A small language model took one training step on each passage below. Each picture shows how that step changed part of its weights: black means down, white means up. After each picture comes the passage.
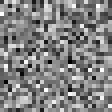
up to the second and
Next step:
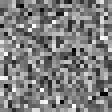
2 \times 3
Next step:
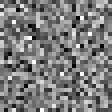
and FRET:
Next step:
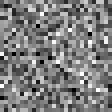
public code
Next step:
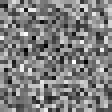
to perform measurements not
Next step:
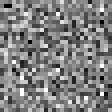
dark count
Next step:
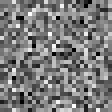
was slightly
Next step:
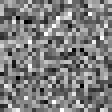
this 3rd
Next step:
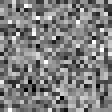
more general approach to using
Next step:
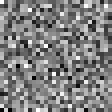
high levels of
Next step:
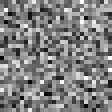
the origin of
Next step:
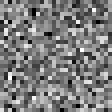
is a serious
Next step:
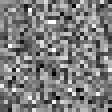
introduce a
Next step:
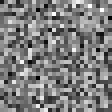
to contextualize
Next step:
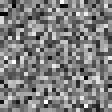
resolution. The
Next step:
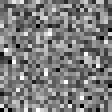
distributed population of
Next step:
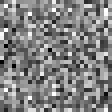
uses uses
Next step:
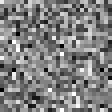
the cluster environment
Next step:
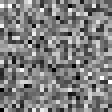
of the kmers
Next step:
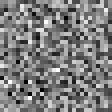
their description of
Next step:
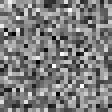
numerical analysis.
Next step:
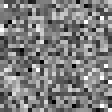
by the University of
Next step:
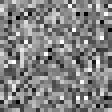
dimer. The
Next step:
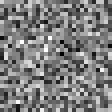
the number of information
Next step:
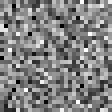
or if this is
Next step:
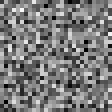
stressors were found
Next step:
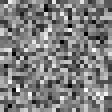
for this longitudinal
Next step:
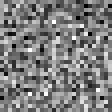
Since we are
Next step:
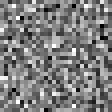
2 shows an example for
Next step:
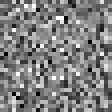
plasma frequency
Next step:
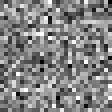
momentum, and
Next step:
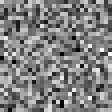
the presence of a
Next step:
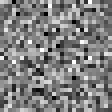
keep information about
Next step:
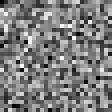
with experimental data by
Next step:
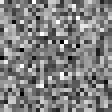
recovered by
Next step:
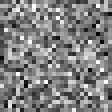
is not invasive
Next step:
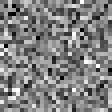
The low BR of
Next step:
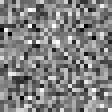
in neutron
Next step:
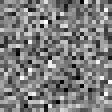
the channel used in
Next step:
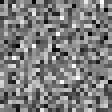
thermal curing
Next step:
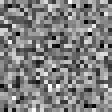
geometries using
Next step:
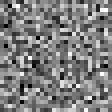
Figure 15:
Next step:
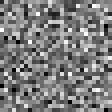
a characteristic property
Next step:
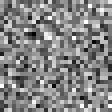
for instance,
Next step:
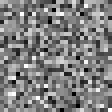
the last part of
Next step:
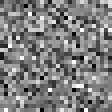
hardware and
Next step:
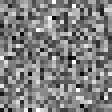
concentration of
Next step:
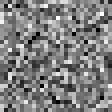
is entirely
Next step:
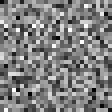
in this compound.
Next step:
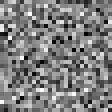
process of baking
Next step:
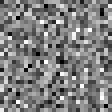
demeanor of
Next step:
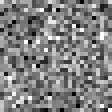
For the photons from
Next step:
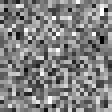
corrections to
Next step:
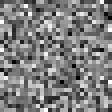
to the D&C
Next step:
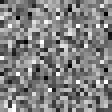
it is just the
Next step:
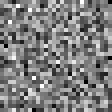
Sound modulation of
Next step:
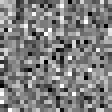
drag, end
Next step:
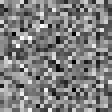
of countries
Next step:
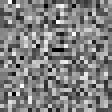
all ratios are
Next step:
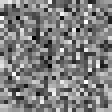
Table 4.
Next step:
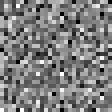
The sub problems of
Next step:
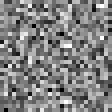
fully and
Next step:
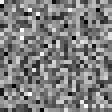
layer, which
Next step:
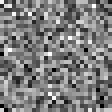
satisfy eq.
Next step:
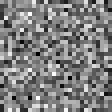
research investigated the
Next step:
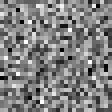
limit cycle
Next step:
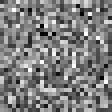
long time that the
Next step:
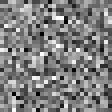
plot to be
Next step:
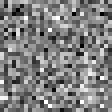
our QR system.
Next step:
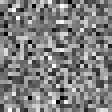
raises the
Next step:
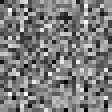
test have also been used
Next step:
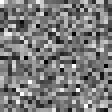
by most countries
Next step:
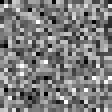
so strict
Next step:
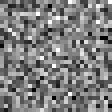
disk major
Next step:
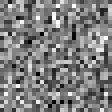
that corrective
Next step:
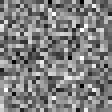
the ZAHB
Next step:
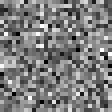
of the Crab
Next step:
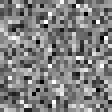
configurational space
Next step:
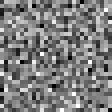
the cross term
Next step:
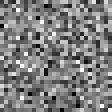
time on the scale
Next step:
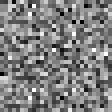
bins, the
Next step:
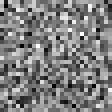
the active area
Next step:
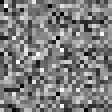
thousands of
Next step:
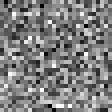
consistency indicates that
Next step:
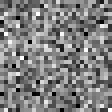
as the black
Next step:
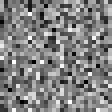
and emission-line
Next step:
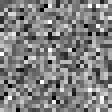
and rotation of
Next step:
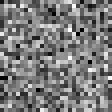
cycling process
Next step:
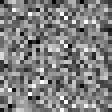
of the history
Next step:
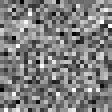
space as well as in
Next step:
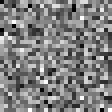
to the EP by
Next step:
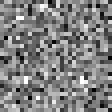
role in the
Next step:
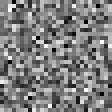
spins ${\bm
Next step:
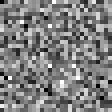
the heavy
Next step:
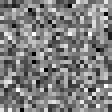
consider two islands
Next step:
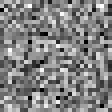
has been the fate
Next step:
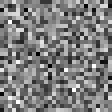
column gives
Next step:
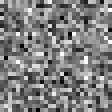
motion type term on
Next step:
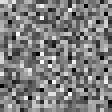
how much the
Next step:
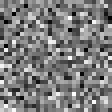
DNA of three
